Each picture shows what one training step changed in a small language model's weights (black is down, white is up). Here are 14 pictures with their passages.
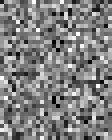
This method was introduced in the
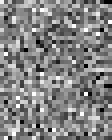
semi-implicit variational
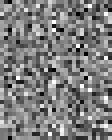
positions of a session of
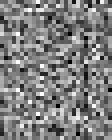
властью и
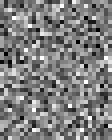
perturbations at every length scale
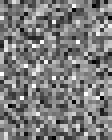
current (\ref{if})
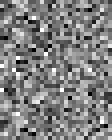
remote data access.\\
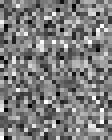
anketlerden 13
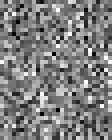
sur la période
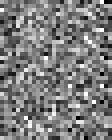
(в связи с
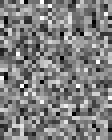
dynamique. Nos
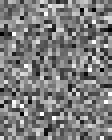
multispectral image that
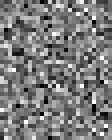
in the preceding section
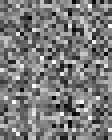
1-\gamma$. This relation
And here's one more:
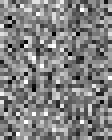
nova arquitetura
